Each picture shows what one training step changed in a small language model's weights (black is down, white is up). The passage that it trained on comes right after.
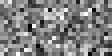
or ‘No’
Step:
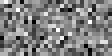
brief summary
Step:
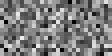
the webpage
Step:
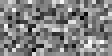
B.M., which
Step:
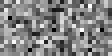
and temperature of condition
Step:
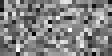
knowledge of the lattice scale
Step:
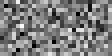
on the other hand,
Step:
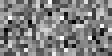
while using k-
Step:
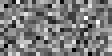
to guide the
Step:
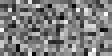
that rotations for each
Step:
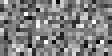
mean wind speed and potential
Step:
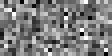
existing baselines under
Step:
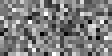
forests do not only
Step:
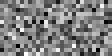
depending on the
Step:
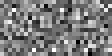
is expected that the
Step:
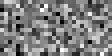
extending from
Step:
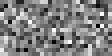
In universities in
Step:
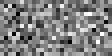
flora and
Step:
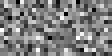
research locale in light
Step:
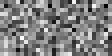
in the case of
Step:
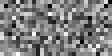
to solve the equation
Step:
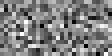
BPH and
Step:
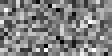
was accompanied
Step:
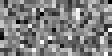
The idea is to
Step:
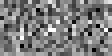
this Article:
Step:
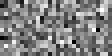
shaded band shows
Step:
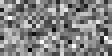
line of sight to
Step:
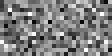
uncertainty relation sets a fundamental
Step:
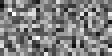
networks are proposed.
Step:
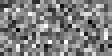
where at times students are
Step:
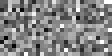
same phenomenon: the
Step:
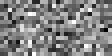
because the practice of
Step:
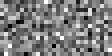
polar head the
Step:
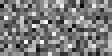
extension via the
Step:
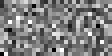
not be 100% effective
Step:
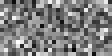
the side. Now
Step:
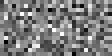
mechanical properties with
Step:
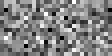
and the exact resonance
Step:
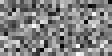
one of the promising
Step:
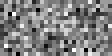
still occurs at the
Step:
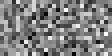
market [13,
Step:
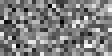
has been taken at node
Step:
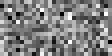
Act26 genome
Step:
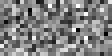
distribution function in the form
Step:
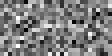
The coconut
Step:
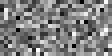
complex integration and differential
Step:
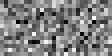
The relatively small value
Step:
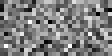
identity matrix and
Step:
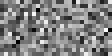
like an ideal
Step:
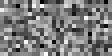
8), illustrating
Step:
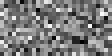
a more compact and
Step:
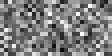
farmers farm
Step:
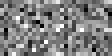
PCR bias
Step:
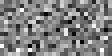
moment he stepped
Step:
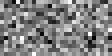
to the corresponding targets
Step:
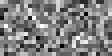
stars. By sitting
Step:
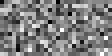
band structure projected
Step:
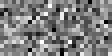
critical school of
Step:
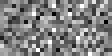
Since implementing the long
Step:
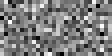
a metal-ion
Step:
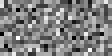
the development of oral
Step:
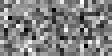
and Directory
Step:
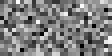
will not be sufficient for
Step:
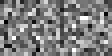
events have contributed to
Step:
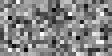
and a minimum learning rate
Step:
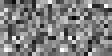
the same number of
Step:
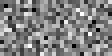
with $\rho = r
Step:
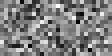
low number of degrees
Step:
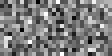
or prohibitive
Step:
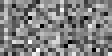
gravity models needs future
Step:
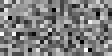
and irregular
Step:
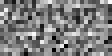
the second step is very
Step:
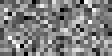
different stability characteristics. In
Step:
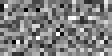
depression amongst
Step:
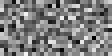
to GW events.
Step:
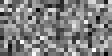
app installed using
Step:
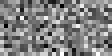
for: C,
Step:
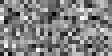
trouble for
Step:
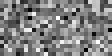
strongest sources of
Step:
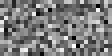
these data. They not
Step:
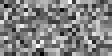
for the implementation of both
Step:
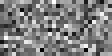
case, which can be
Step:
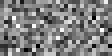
lose my
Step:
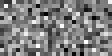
G(\lambda) =
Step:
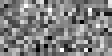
This notification can
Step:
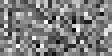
dose distributions in both
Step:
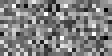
solvents were of
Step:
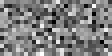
Among these,
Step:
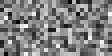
while the columns
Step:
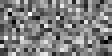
way, with a constant
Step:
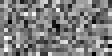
be selected locally.
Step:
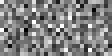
nuanced understanding of
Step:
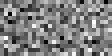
nonlinear frequency conversion
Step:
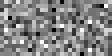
and development of the content
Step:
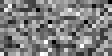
numerical computation of
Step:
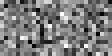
a high-dimensional vector
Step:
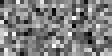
are carried out with an
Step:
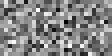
true ground state of
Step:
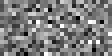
radio extension
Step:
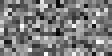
group are centralized on
